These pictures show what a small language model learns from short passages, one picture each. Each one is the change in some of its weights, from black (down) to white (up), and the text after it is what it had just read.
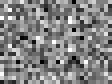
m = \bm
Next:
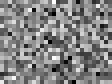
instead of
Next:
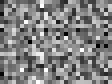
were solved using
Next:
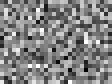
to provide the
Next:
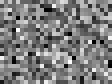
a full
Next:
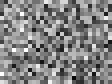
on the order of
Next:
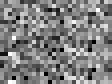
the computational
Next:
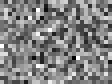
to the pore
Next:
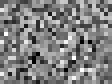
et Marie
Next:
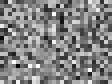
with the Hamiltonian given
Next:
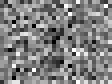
experimental angular
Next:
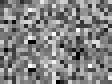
characterise the
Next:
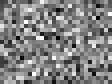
group network topology
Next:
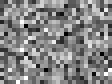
so the effective
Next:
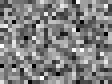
studied through
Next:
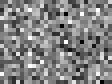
coordinates of
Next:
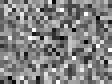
is placed
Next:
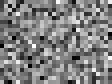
For practical
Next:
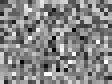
reduced coupling,
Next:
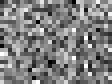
may provide a
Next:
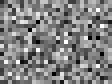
distinct solution
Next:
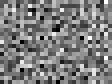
that IRX
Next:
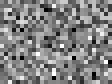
a comparative
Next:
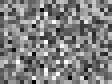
black hole
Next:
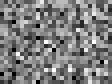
most likely
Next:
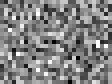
for both near-
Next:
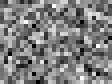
general only in
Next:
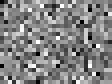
rates due to
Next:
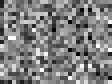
resonance state
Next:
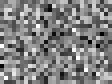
awarded when
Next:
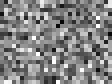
are set as
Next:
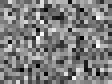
us to derive
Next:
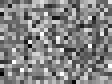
line formation is
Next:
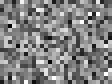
the only thing
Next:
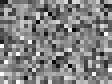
possibility of
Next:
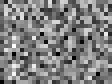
is not well
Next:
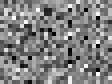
and thereby
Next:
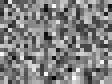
with more variation
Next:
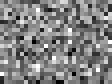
the slope
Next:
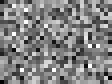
terms can be
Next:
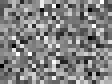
evaluations based on
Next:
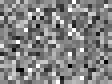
\eea and
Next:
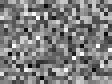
center and
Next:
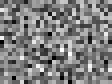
et al.
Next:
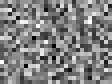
K as a function
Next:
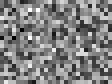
constraint and the
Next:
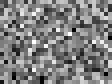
and failure
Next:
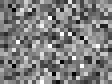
Rule 8
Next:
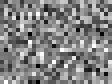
for recent
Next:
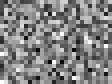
based on high
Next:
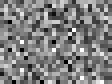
minimum is at
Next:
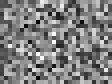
follow the radial
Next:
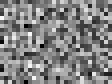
that the direction
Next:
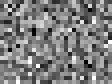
The systematic
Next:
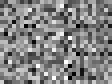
experiment, the system
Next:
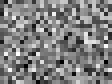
when used in
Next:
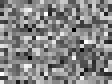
identified the
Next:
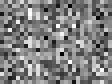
(shown in
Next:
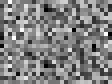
a channel
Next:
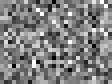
step. The
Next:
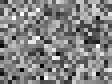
and has also been
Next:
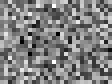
or student
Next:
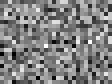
the feature does not
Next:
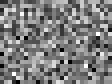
that count
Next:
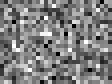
convert part
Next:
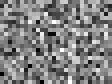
device is
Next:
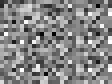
clusters of
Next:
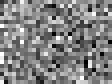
potentials, was
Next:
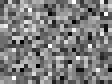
field distribution max 0
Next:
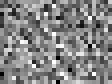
loss depend on
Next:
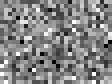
the case of
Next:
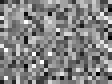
should fall into
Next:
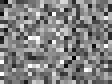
within the given
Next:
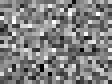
waveplates which
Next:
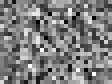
less than
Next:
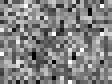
$\alpha$ or
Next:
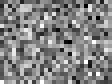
observations} The
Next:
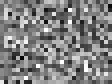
it to our
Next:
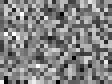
is the optical
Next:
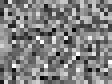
with time.
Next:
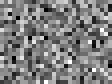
a few
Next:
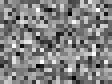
the average evaluated
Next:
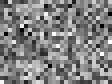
region in the
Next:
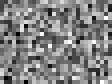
but the notation
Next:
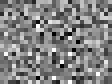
been found out of
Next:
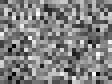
for each panel
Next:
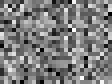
There is,
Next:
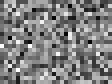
It turns
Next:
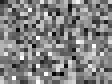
diagram of the
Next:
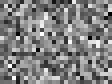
The GPU
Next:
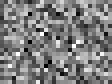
solving a
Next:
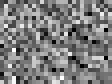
of SPP
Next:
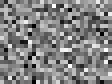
recent experimental
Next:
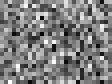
$ Y_\alpha
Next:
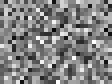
is symmetric.
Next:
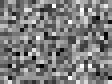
resolve the
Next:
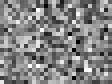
star to the
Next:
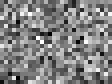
and O.
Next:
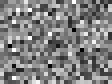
0$, where the
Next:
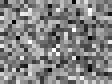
generated by the
